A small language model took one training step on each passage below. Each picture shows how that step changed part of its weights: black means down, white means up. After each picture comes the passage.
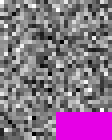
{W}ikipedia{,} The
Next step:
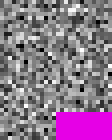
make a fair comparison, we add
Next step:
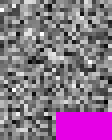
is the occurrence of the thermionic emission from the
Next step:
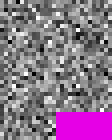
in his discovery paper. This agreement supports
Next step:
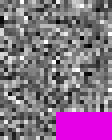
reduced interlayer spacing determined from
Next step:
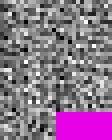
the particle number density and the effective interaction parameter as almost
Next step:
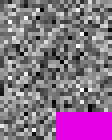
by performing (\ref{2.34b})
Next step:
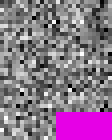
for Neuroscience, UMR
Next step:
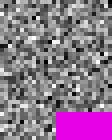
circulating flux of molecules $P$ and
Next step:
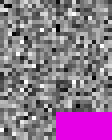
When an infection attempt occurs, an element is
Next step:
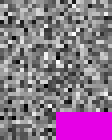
satellite galaxy is transformed into additional internal
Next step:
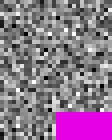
Reynolds number, $Re_{b}$. The
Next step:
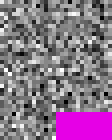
exists in literature. Hence, we carried
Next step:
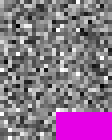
boundary a larger portion of it is due to
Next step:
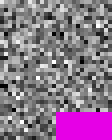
function. The results contain harmonic
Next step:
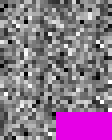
ferroelectric polarization of bulk Rashba
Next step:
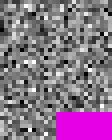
the free cities women played no role in
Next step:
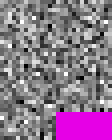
audio encoder and a Large Language
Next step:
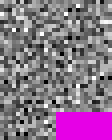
to halo mass relation (SHMR) scatter
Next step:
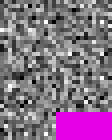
The failure modes are interpretable. The static
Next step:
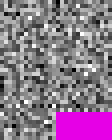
based on data acquired with the Atacama
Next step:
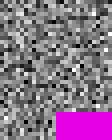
states can be tuned by controlling the geometry of
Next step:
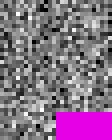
response functions for positive frequencies: \begin{equation}
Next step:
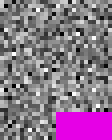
while our estimates turn out to be remarkably
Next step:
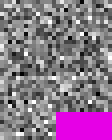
were obtained by using $34$ periodic points, the
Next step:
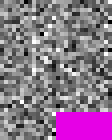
with that obtained from the variance of position from
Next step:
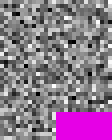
\maketitle In most of the current quantum information experiments,
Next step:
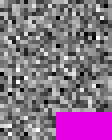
$U(\sigma)$. Therefore we do not take them as
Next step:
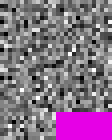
experimentally feasible proposal based on a
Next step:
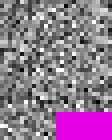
of the Co/Feq$_3$ system. In
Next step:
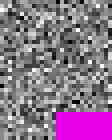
the typical $\left|\xi_{ns}\right|$
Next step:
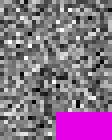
very low, the spreading agent will disappear after
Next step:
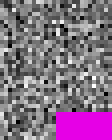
\includegraphics[trim=0cm 0cm 0cm
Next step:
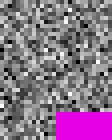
thin disk (grey) and a slim
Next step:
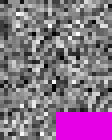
which prescribes trajectories of the
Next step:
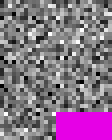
a method used for the search using the factorial moments
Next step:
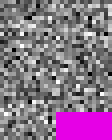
an extra $\bar{q}q$ ($\equiv
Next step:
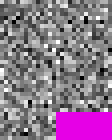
in the embedded bright mid-infrared
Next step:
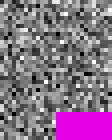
prepare an initial glassy configuration we
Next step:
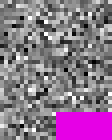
automatic response to an unexpected sensory
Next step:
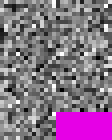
from giving a definite answer on the
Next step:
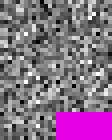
factors involved yield a non-zero contribution only if
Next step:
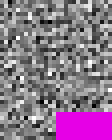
and time between events. As a consequence, a large
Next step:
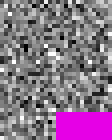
In the experiments reported here, entangled gamma
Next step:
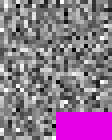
region A of the CMD, used to infer
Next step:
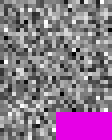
the sheath length and $\varphi_{sheath}$
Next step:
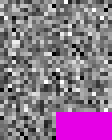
channel outputs $Y^n$, the receiver
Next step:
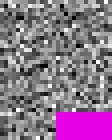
numerical simulations of Eq.~(\ref{Eq1}). The numerical
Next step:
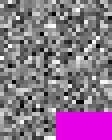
statistical properties vary over time subject to structural changes
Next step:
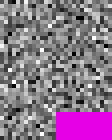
have built a software factory which
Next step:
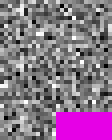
sensors is thus an important practical problem. In the
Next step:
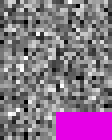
study are formed using the analytical method introduced in
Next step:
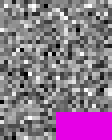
Hence, we get a critical exponent $1$.
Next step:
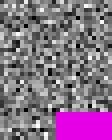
its representation by engram cells in CA1
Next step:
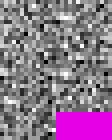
momenta, the propagator data for the finest
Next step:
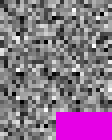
present artifacts report hits on any
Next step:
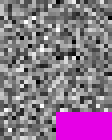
on scales $> 300 \Mpc$. If we
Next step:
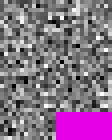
entropy is not modified by QM. It should be
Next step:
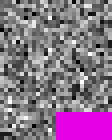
the \KS\ scale factors (the other scale factor
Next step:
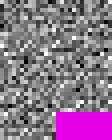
explain the details of the with- and
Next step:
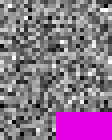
reported this star as an RRL based on the
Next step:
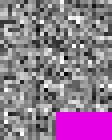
of the velocity of a particle. The group velocity is
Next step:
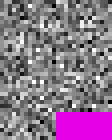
\theta$$ $\lambda_0$ is the wavelength of
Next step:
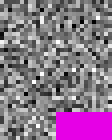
of competing thermodynamic regimes in complex
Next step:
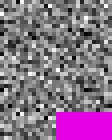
also materials composed of such spheres in a
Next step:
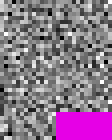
in the model formulation which brings in a
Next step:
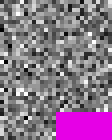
state by setting the functions $u_m(x)$
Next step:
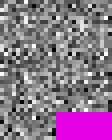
\tikzset{% symbol/.style={%
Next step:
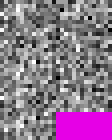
difference scheme is employed. As for time discretization,
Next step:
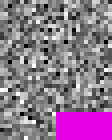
introducing a superconducting phase difference $\phi$. When both
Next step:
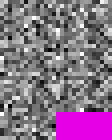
can not be solely responsible for the observed
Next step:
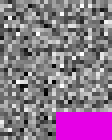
cloud computing, while maintaining a certain
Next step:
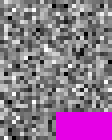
lattice vectors, where $a_M\approx
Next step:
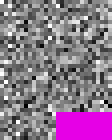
a weak-coupling expansion in a nonlinear effective
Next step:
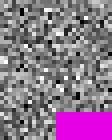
the broader field of research on ChatGPT and
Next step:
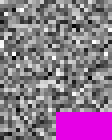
effects in both user-based and item-based
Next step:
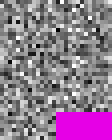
generated by the elliptic model. In addition, our calculation
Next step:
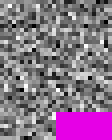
described by a three-body hopping term. The
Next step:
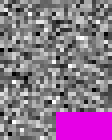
of increase of the system conductance with increasing
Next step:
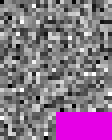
mHm. can be replaced any time even
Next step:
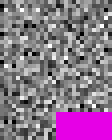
combinational harmonics arise,
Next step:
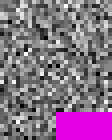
expected dynamical regimes is still missing. In
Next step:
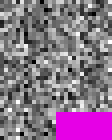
above simulations would move the data to the pure phase rather
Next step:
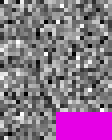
soft, relaxing the isolation criteria can
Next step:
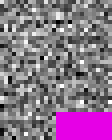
projection of the relative motion between the Sun and the
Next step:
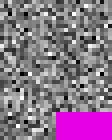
to compute Eq.~(\ref{eq:fj}) is
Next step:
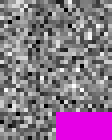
speaking, a hierarchy is specified
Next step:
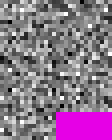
example, various metabolic pathways
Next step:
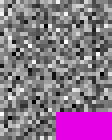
and M.~S. Zubairy,
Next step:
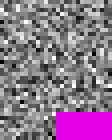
comparison of the objects that focuses on the most
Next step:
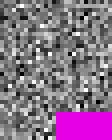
\right)= \pm i\sqrt{2\kappa
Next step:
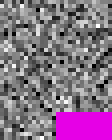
\newpage \noindent {\bf Acknowledgements}
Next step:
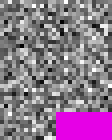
*nm*) and the vertical
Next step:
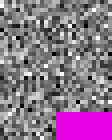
effective two-neutrino approximation accurately captures
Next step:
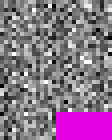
Szczepaniak and the
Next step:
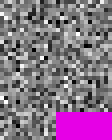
wavelengths almost coincide, viz
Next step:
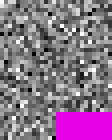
this transition. To get an intuitive
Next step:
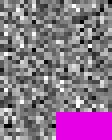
by dimension reasons. However, it is still interesting to
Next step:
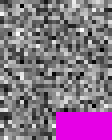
for tailoring asymmetric magnon transport.
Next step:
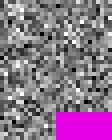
factorizable states, which correspond to the pure and
